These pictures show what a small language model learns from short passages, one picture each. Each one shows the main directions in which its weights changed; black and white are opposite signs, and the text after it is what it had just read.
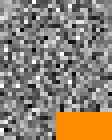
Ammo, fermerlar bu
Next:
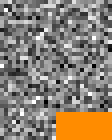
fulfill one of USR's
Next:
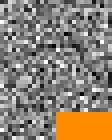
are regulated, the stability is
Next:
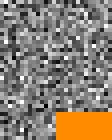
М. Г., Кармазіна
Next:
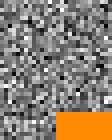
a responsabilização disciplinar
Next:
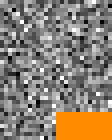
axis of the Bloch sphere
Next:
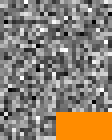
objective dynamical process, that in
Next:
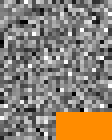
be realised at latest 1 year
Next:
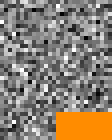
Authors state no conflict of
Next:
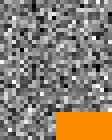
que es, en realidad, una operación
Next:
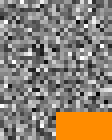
upaya pemerintah
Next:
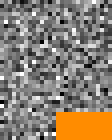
fairy tale until it ended
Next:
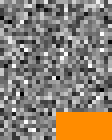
with independent rows, yielding
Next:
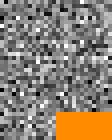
the orbital families of the
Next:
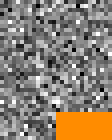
and Lesseps, 1994)
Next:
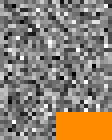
such as internal, external noises
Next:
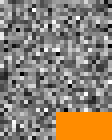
yang diadopsi banyak
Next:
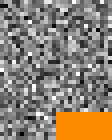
calculated dipole moment values of
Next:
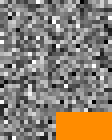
{\sl Department of
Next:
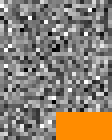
greater than that of external
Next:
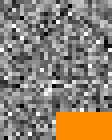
expressão intenções, ações,
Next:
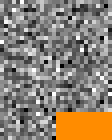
property is especially important in
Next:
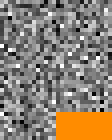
целью разработки на
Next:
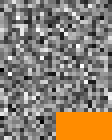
the instructions more effectively.
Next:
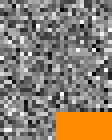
In the context of the formation,
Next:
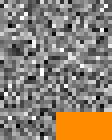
generic structure of the admissible correlation
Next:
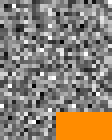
a HORIBA Jobin
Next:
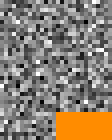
long distance effects on $\epsK$
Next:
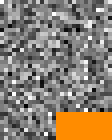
Constante (EEC) es una
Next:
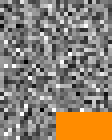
exposure times. SV1
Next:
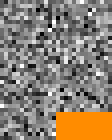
would be detected at a statistical significance
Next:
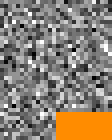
C., CASACCI L.P.,
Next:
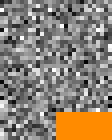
bosqichlariga ta'sir
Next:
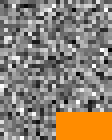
um melhor desempenho
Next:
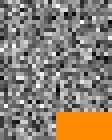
Breakthroughs in statistics}.
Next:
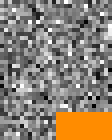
solved, variability and non-standard
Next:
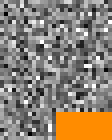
evidently very diagonal,
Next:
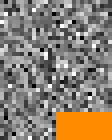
redução na intensidade dos
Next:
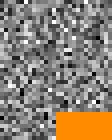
уруғи асосидаги
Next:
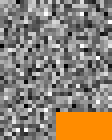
– для спортсменок
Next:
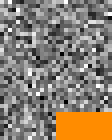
*Proc. of SMC
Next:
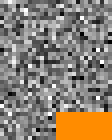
Spectroscopic Studies of
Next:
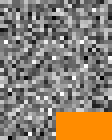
equation of ii) is simply the
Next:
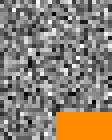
tungro (RTV) (Table
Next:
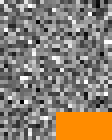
заміну батьків,
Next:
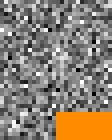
for the lattice under consideration,
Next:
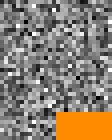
a policy oriented way, the
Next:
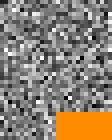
explanation of a term is not one
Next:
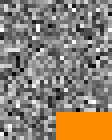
TO RED GIVES BACK
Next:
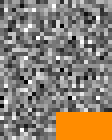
lower under the Zn-rich
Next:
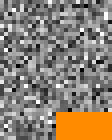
были выделены
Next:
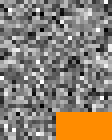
chuqur tushunishni
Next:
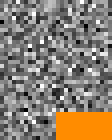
passed the spacecraft at an
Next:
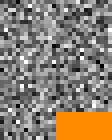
particles facilitates the transfer
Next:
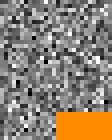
{Bail} {Reform} and
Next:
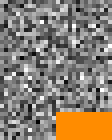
amaliy ko'nikmalar,
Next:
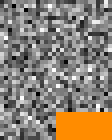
tushunchasi, uning
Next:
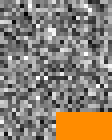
shifted by a tunable transverse
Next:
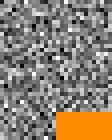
were then sintered at 400
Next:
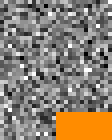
юрид. наук.
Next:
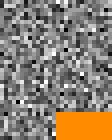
3. Input Masyarakat
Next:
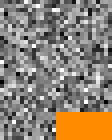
powder is also required for the
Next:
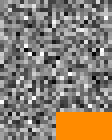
was characterized by the presence of high
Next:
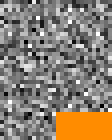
- Landscape Feature <ul
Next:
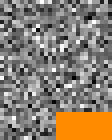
(mV) α λ s
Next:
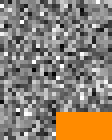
\centerline{(a) Image
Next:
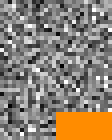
(different from 3rd generation
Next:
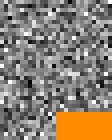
потенціал загроз
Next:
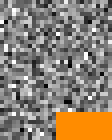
avanço quando em contraste
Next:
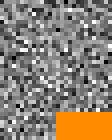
Nikkolo Makiavelli,
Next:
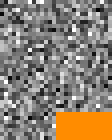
support is contained in $\left\{
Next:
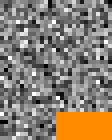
supported till the end of the
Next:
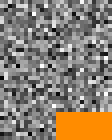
also shows that a small-sized
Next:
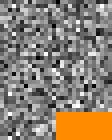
subgroup, this approach has been shown to
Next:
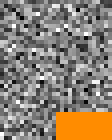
joints to improve joint
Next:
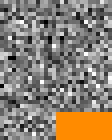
expressions for the corresponding trace
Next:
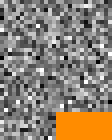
among which about 1.1 million
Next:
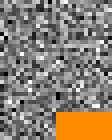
we have to make sure that this gap
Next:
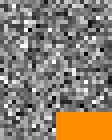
Africa: successes,
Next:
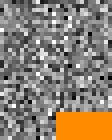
yashash sharoitlariga
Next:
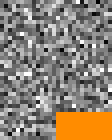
API); - ахборот
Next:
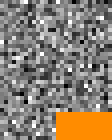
geographic entity under
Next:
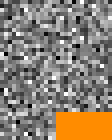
X \times X \rightarrow E$ is a
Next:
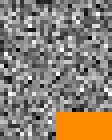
within the Car-Ext list.
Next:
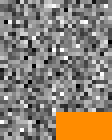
later time points were omitted
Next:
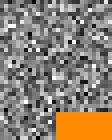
waiting time to speciation,
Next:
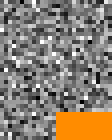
ácidas e devem ser
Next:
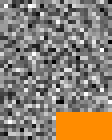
three-dimensional (3D) network
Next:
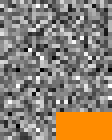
for different values of λ Fig. 5
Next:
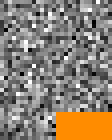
состава листовой
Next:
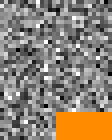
studied in cancer research. Circulating
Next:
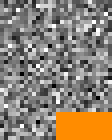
section, where different form will have its
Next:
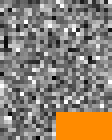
exhibit similar overall trends.
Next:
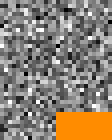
Social Sciences*, 2(2),
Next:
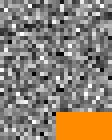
тех, кто находится
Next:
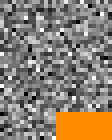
we investigate the combined effects
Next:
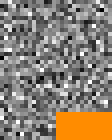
This year, the emphasis is on
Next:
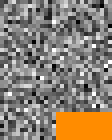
can be evaluated in terms of the mass,
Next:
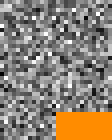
hardware switches and the
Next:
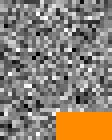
QCD-based studies are
